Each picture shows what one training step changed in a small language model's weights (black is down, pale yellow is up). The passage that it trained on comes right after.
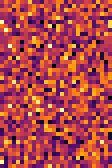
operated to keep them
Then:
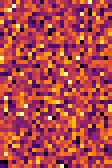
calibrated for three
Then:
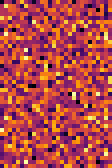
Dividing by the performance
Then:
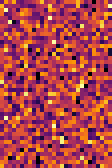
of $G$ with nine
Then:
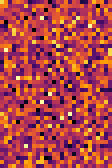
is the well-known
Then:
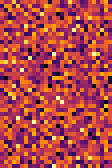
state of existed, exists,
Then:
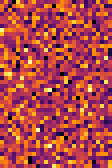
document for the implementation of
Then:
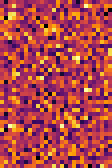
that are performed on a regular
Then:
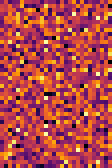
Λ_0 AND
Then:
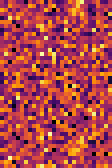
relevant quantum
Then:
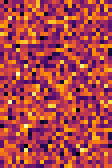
placed in a series of
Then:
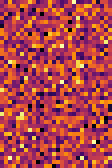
dependent. Our present model
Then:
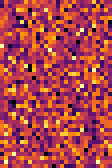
the drift term is
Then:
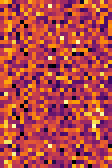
penelitiannya yaitu
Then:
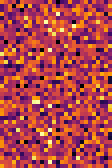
do Centro Nacional
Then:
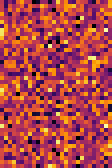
pair relative to the parameter
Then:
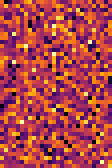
images of bones,
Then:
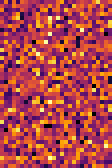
ham muhim ahamiyat
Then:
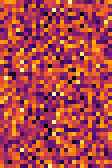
deconvolution with a
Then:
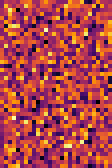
comes from the normal vector
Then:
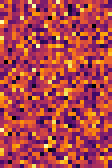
expression is motivated by
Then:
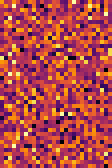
Therefore, the observed differences are
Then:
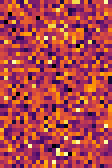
pointwise in $T\times
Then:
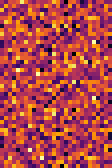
and were concerned about its
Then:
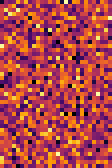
Mulette sont les
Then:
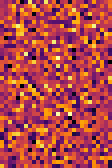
review, surveys with
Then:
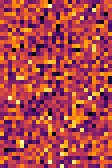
primes less than or equal to
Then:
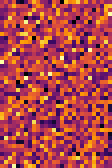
discostano dalle
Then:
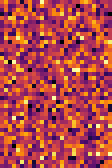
of the fairy tale
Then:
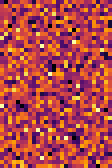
in schools [2].
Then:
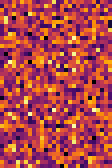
and the reaction time of the
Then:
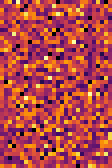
$\sum$ is taken over
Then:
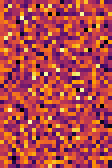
sangat signifikan
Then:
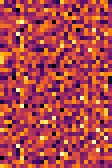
validados e interpretados
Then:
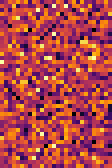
para o desprendimento
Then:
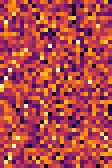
dance are sometimes composed
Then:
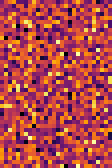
Environmental Management
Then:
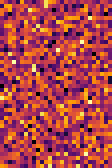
section, we construct a graph that
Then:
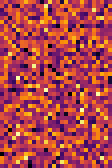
Fig. 5 Details of
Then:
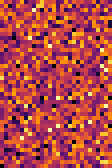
языком» –
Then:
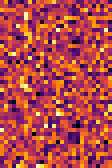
lines of poetry from
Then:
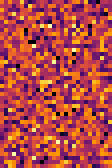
keladi, ya’ni
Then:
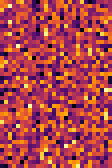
support EU priorities
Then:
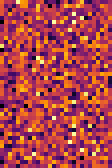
recent introduction route.
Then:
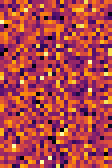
what it means to be a
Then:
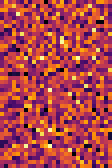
CBM & $\lfloor
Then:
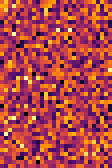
limitations leads to the
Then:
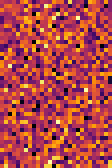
inequality which characterizes the
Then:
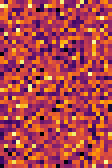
relationship with creation, do
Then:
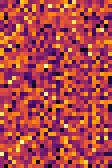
inclusion occurs (with
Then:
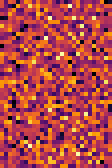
sich vom Anbieter
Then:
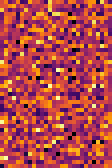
easy marketability and
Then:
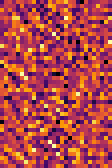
l'Université de
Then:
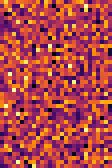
The question is how calculating
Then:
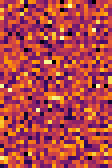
which satisfies condition $(a)$, and
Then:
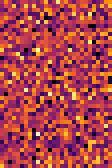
It is a two-sided
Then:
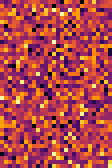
of interest. Author
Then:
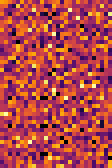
9. Яковлева
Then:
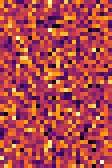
*repository* view
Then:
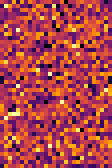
each other. Characteristic
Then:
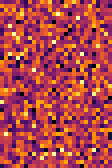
phenotype can only
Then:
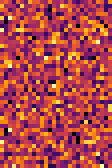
idea that employee
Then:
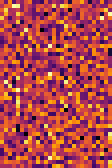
A total number of 73
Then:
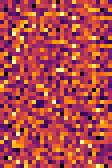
realizzazione del
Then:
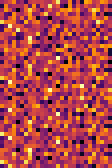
een beeld van een deel
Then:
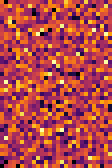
about what circumstances allow
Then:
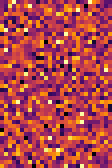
{ t \choose i}
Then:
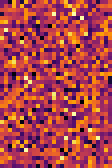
the system of equation is equivalent with
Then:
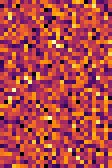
to the RSL are
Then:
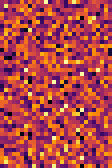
dynamics of their model, and we
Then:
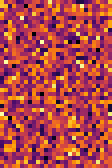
indeed, the spirit
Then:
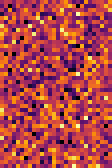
operator associated with a flat
